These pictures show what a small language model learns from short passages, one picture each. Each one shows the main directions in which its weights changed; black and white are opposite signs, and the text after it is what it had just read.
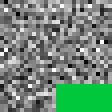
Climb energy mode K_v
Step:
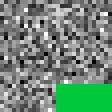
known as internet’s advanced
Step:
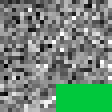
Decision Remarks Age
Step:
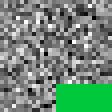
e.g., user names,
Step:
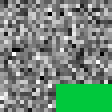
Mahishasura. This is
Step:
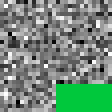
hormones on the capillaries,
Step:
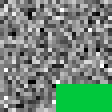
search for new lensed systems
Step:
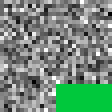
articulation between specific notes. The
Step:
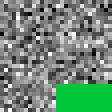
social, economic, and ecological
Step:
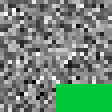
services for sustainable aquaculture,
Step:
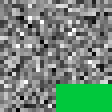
the interconnection among factors to identify
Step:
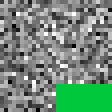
bees were more attracted by
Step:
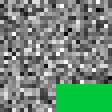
on the ability of the government to formulate
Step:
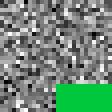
on EU maps; Filters for
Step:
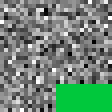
lower rate [259]. Juice
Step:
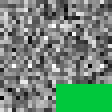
salt; tolerance;
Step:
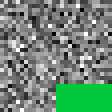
use. Public awareness and legal
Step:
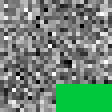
shelter at UN PoC
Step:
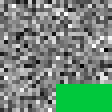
strength of 33, shows that analyses conducted
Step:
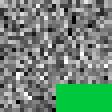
bins. Table 6 shows how
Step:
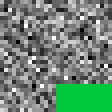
also be considered in its intimate
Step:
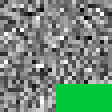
of Pedagogical Sciences,
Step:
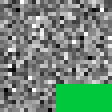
for wide use, as well as improve the
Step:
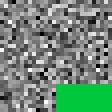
the substantive nature of SBM as
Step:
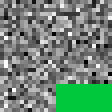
effect time frame, 30 μM of
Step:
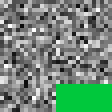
of this work dissolves the problem of
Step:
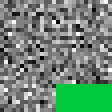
Note that these fin and blue
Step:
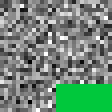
safety, and confidentiality were
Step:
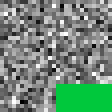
page Companies can default the
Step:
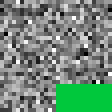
The nmr spectrum of 9 recorded in
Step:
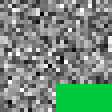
the leadership role of the Party in
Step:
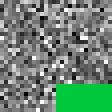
(IHS), was presented by
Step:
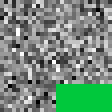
Fish and Wildlife
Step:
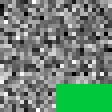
f_{r0} is the 0th
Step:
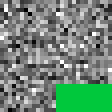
STAR4BBS Strategy
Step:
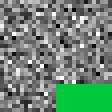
(OAI) protocol.
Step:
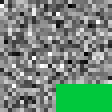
literacy in students can be grown through
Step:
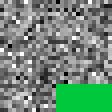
defined obligations of Article
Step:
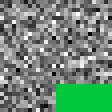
antenna is able to change beam
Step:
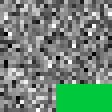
exploration, a phosphate
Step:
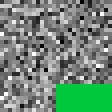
the greatest challenge for your company?
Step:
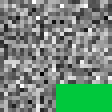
was employed by Afridat UG
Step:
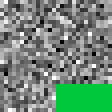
tool to install a mini version of
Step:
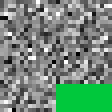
from pneumonia and
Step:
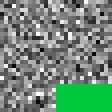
Shear modulus, $G
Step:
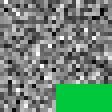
mode DRA Total no
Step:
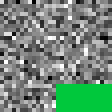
thus the presence of the international election monitoring
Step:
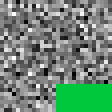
Conclusion: Early recognition of the
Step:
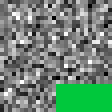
DeOliveira, R.
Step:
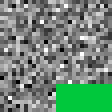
new scheme where the identified flaws are
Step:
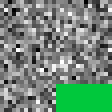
Declaration of Use of AI
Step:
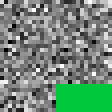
they are not provided (Costaldi
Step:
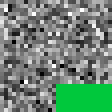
fundamental systems of governance also
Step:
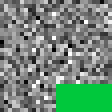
10msec width, for its frequency
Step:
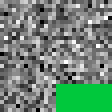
segmentation that leverages topical
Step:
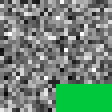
inception of the study all the participants showed
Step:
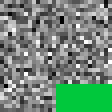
back of the head" is one of those
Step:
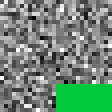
have played a crucial role in
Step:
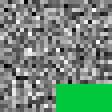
T-maze arms. At
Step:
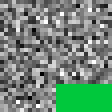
4. Lower bounds on classical
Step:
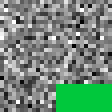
sample. Table 3: Stratification by
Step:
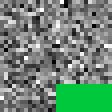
of the channel for a particular
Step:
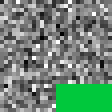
open the original definition in the
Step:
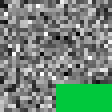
one’s purpose (Chall,
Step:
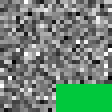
enables us to critically assess our relationship
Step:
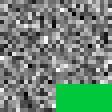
une étude qualitative
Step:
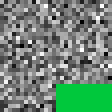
outcomes in wave-2 in terms of
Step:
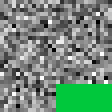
has three consumption Flex Offers
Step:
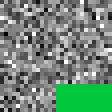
in the same tablet, for
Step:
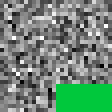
of adopting appraisal systems in
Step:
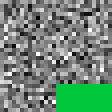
of cloud SLAs and their autonomic
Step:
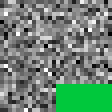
any installations on ORS
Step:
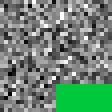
confusion according to the extended version of
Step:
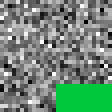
training in cooking, cutting and
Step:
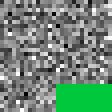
Fig. 5. Resin fluidity
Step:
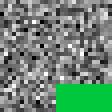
For more than two decades, the European
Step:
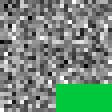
identity of each organisation and the
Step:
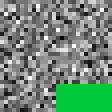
in Zimbabwe are facing
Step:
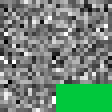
significant differences with respect to the lead group,
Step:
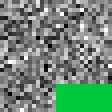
to be involved. CONCLUSION
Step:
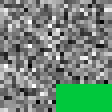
role of protein ratio in determining grain
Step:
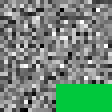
of studying the dynamics is starting
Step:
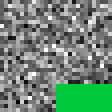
regulation of body fluids.
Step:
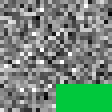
of them had adequate facilities provided
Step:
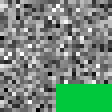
fields of immigration, customs,
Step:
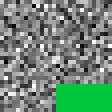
follows: (a) Proton transfer from
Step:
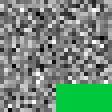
for modifications to datasets or
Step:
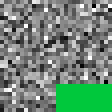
as well as to revisions of the
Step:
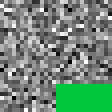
were made according to the annual
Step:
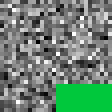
the rotation rate and φ the
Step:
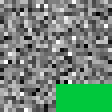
response planning are not well planned and
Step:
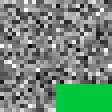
in the leucine content by
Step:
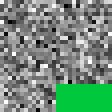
KNEW! – they were making
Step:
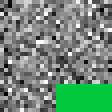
(otherwise it would slip back
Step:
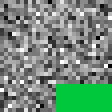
results also show that pumpkin
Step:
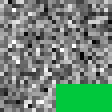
and established the National Foundation for
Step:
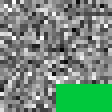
value instead of original tag value. In
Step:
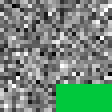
u produktivnosti
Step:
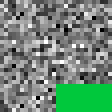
University of National Law and the
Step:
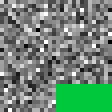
system, Energy management system and
